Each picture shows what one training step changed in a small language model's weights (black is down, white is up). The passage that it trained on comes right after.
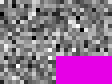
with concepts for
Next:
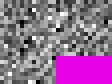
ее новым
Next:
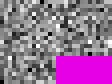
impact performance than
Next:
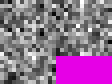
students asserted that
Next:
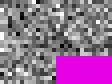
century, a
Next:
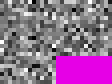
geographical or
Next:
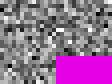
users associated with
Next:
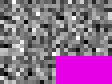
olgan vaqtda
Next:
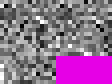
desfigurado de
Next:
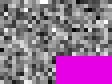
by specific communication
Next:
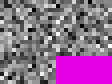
ionizing star
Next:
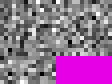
the beauty
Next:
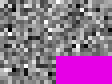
obtained from the experimental
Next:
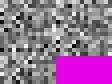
la AEPD
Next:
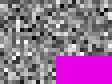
of attachment to
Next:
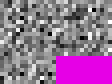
varias escalas
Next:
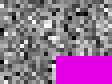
ground state, but using
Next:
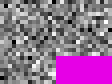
the weak scale is
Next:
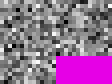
a density plot of
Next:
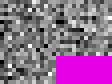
się do
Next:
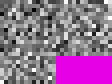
enhance bacterial
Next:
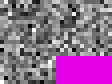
electric field generates
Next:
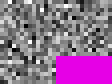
health humanities
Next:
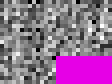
will make link
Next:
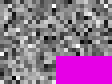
that the amount of
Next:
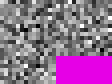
dictated by the
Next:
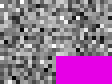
boundaries, while
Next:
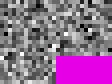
Inserting a
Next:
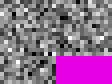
the presence of a
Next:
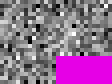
potássio que
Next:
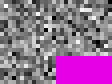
UAV design
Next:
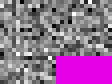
of strain between the
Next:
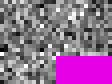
The purpose of
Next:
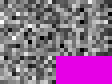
for the "thin"
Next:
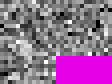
64 Punkte
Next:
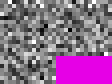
also responsible for
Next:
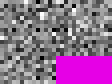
o intelectual se
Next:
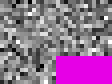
Research project
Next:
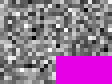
with loose surrounding
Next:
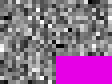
Tren konsumen
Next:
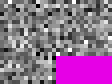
from non-magnetic
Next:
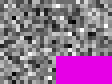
sound $c$
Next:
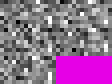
juga tidak
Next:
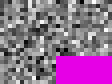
nas relações
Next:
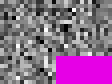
Of Motion
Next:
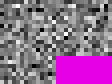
best known from the
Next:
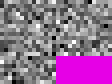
\rangle^2 \quad
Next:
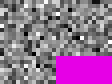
directed and the training
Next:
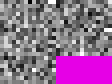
and System of
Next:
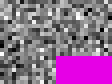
are identical at
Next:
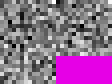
instead of many
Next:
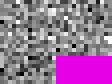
EDE models.
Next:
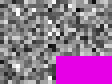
desafíos a
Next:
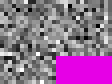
edge nodes are
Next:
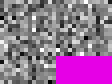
particle multiplicity,
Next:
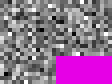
hem nitel
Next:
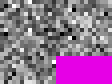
abrangente de
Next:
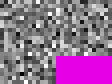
etadi. Bu
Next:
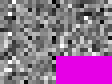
and that unfolds
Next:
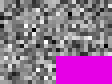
the single-phase
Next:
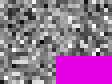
та моделей
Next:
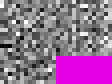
could optimise the use
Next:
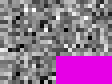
IR renormalon
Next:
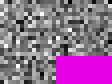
are used for mutual
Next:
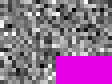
of its excellent
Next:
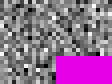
which is the difference between
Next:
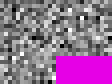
order by a transport
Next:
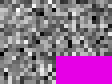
the top right of
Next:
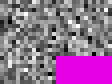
and tail parts of
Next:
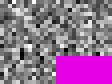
implement a simple
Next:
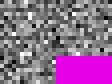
& & $\exists
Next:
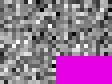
and a massacre of
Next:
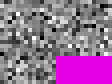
pandemic. It
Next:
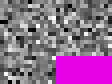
This work is supported in
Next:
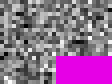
que, ya está
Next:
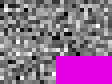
of $3\le k
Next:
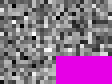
angle $\theta_{p
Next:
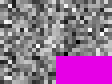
level, using the valence
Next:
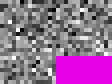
at the event. In
